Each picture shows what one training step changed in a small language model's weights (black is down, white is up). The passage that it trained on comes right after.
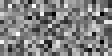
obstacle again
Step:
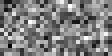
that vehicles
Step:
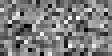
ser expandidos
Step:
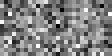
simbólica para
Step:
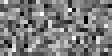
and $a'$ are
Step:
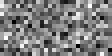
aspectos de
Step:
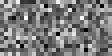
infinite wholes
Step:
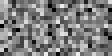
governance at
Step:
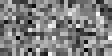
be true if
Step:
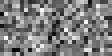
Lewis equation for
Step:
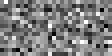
for $1 \leq
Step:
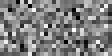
dan mengelola
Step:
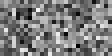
power $p$
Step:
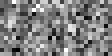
related papers for
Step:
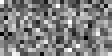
Q\longrightarrow 1.
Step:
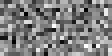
Then by duality $$
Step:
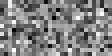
\right) dx =
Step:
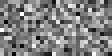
stron, a nie
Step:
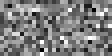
other well-posed
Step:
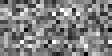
fueron el
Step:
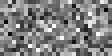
development in various
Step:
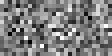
در یک
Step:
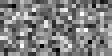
et politique de
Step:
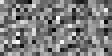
functors between the
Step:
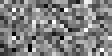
Feigin and
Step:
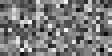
(for fixed $t
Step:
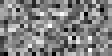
is the set of
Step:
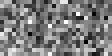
va ergash
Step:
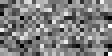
Prof. **Ali
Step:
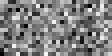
sonlarında yine
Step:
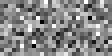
al ființei
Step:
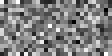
an upper bound for
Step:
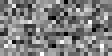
have lines of weight
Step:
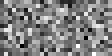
independent, unlike
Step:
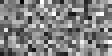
notation $f \ll
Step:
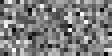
\leq v <
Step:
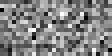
the integral representation
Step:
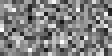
such that the matrix
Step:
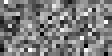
oleh Bank
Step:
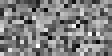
in the transport
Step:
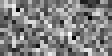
can be isomorphic to
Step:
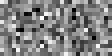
Dr. Sci.
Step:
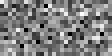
de 11 passes e
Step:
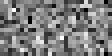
and $r$, as
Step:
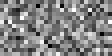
Las agencias
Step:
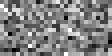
that appear in
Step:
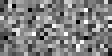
получения знаний
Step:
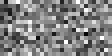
etish texnik
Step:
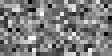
of classical equation of
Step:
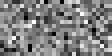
and a shift
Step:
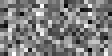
set $D$. If
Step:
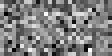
of codimension
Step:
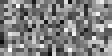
applications we need more
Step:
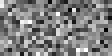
a dominant
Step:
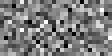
do Toque",
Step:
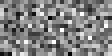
$\phi \in
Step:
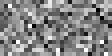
va tanqidiy
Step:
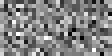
$$d\alpha =
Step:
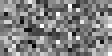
can be easily
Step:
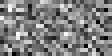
Но при этом
